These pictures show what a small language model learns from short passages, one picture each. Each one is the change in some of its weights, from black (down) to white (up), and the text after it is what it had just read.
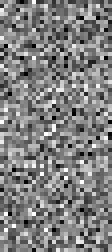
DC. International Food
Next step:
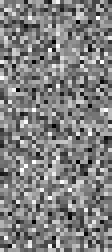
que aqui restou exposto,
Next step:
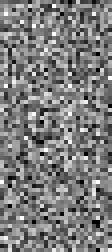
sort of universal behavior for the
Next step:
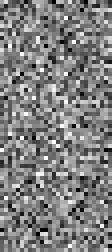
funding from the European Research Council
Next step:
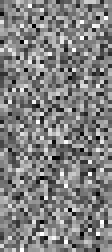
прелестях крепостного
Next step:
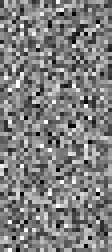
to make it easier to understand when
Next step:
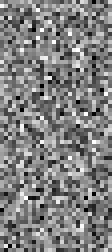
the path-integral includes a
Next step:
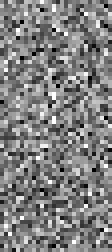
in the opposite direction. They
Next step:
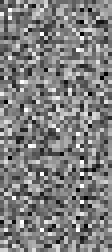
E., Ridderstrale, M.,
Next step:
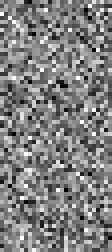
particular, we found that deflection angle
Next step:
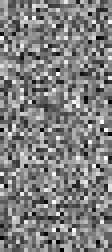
us to construct the Green's function ${\bm
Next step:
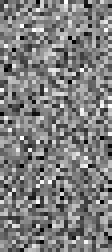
a convex-optimization-based method
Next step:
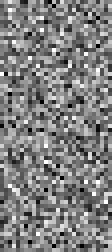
liquid surrounding the bubble
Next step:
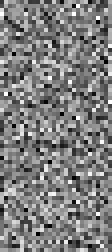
the $\rm min\_clearance$
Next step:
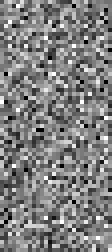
The density of kinks just after the transition
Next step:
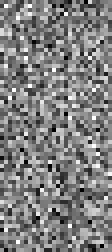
del objeto IoT que dependen
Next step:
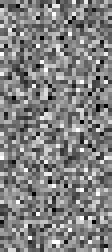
M.A., & Rysaeva,
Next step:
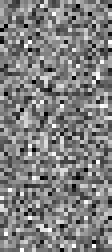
qiluvchi ahamiyatga ega.
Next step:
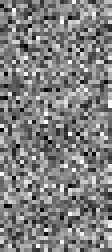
wave function has the correct signs for the
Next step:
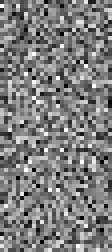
ketgan. Bundan tashqari,
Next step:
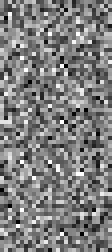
CRs alone can launch and
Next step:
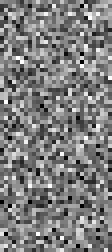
is set to unity) allows to
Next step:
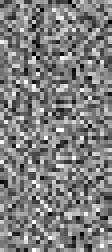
kunnen uitvallen.
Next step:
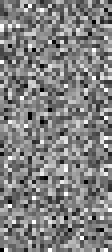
relative to the total number of rules for each
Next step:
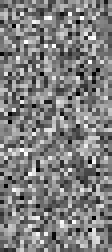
them undergo collective sequencially
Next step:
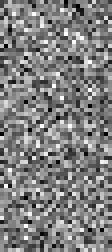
results as two special cases. We show that these
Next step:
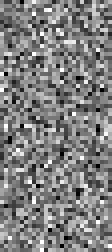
la dualité des mécanismes
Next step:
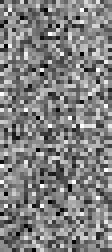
TEM00 power. The mode number is
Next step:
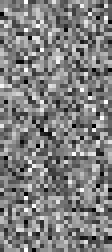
power. From the website information we
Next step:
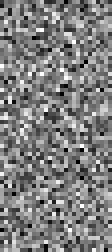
perform a Taylor expansion retaining
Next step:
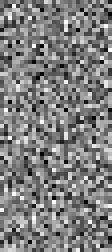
of point defects (mostly on the O
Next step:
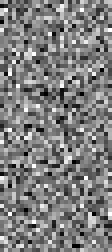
present state, methane on 2003
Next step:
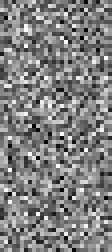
KAIN SASIRANGAN DI
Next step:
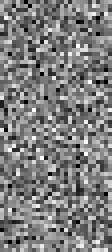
lubricación disminuida, el
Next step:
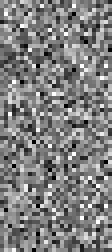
of Sussex, Brighton,
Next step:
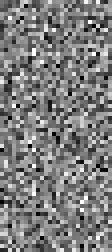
\in \mathcal{M}, p \notin
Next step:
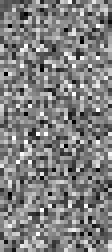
de 500 mm/min (con un
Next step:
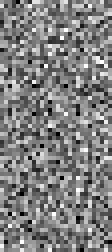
йиллик кучли
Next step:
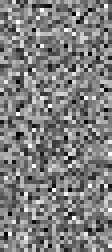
and one quanta of the scalar field,
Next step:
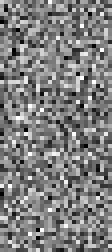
қаратилган фикрлари
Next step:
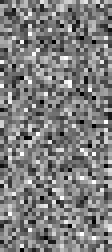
a related weak form of this property,
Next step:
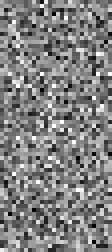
birjalari, PR, maksimal
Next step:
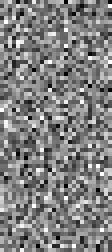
information based technique to reveal the internal
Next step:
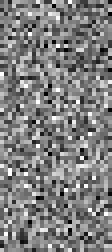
frequent excessive artifacts in the
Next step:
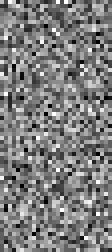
role of the human judge, and
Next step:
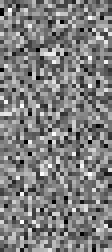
do not measure any shrinking of the
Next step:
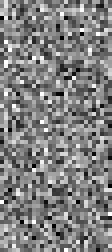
on cultivation of pistachio
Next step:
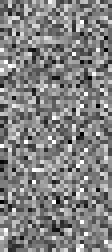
чи інша ситуація
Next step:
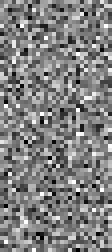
manifest itself in observations of gamma
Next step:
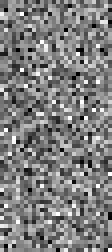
$S$-duality symmetry (independent of
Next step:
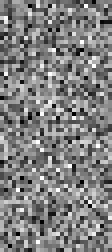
futbol* etc., deși
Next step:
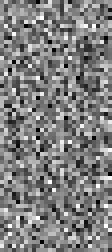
поможет даже Дж.М.
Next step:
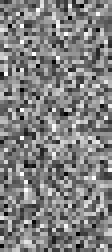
ota-onalar o'rtasida
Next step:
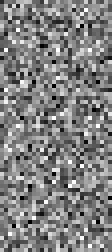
и творческая деятельность
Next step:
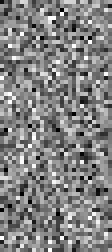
S.J., Solovieva N.,
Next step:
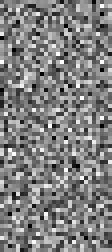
between 4 directional illuminations and 2 applied
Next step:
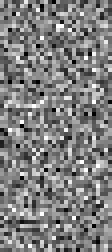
Bunlardan biri okul
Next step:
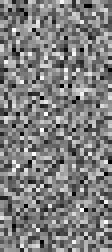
whose detection with the most productive
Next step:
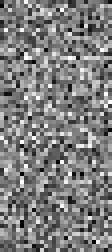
sintez qilish, taqqoslash
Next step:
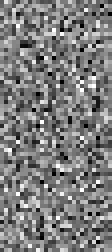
to extend our approaches to deal with any
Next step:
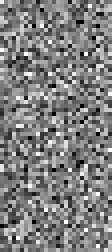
“Фан ва технология”
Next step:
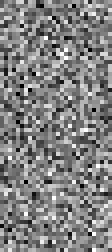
epitelial. As membranas
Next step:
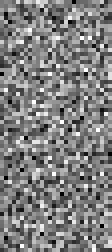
of given ages and metallicities) to
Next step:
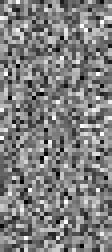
Диний экстремизмнинг
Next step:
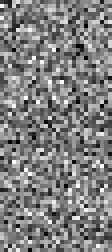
more photons are subtracted from the
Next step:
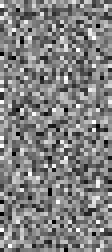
all our travel as well as local expenses
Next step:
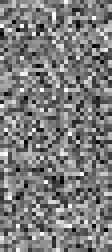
- 10,1 standart og'ish
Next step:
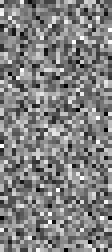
modifications, we note that obtaining
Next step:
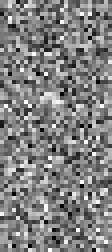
Zoungrana, T.P.
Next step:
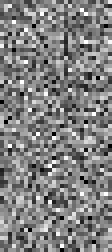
scattering of the incident field by the
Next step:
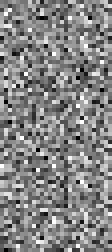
be used for particle identification. The signal height
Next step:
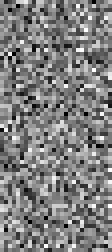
analyses which take into account the analytic
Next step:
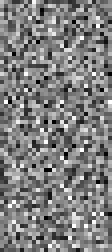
Respublikasi Qonunida ham
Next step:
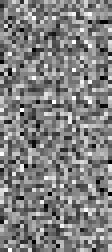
esses passos, podemos partir
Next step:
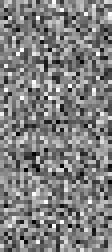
to its exceptional properties and extensive
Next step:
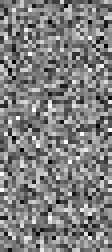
defined as \begin{equation} T_H =
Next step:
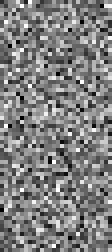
in our site that they had not yet been
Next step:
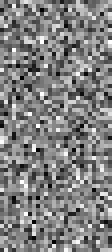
degree of divergence of the two point function
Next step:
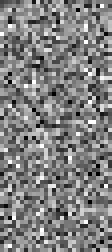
the re-stacked flakes.
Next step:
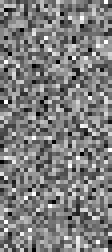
académico de los contenidos
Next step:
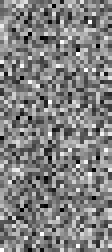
assigned to a separate carrier as
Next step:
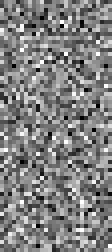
ko'rsatish tizimini
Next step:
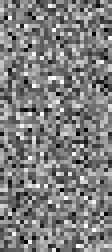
DigCompEdu CheckIn en
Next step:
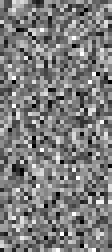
\left( i{\bf Kr}\right)
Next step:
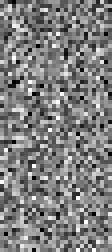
which is the location in the water network
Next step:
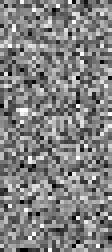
accretion (Dai \& Liu
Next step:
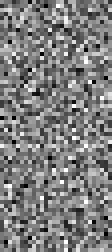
captures the range of quenches where both
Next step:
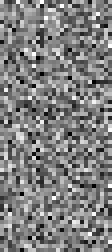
nazariy ma'lumotlarni
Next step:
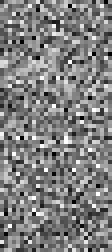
mahsulot narxi qanday
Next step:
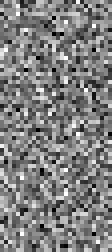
correspond to the light-front constitute
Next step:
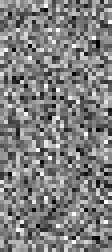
of the extrapolation procedure
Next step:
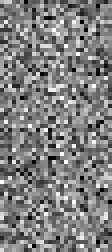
\section{Single Mode Raman quantum
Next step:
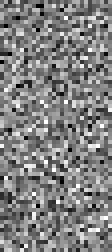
disjoint regions, as shown in figure
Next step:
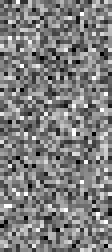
concretiza. Ela está
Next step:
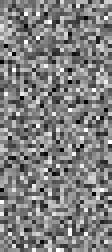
pasar ataupun pusat
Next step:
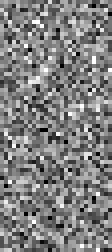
справою другої половини
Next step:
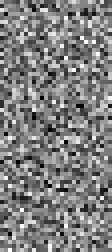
case, the arbitrary decision as to the
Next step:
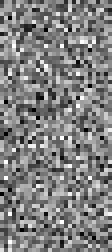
by healthcare professionals without
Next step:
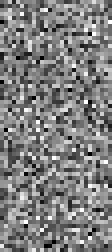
3. Sag'inbaevna T.
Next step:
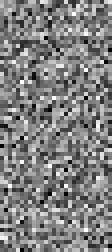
user in any of these two groups
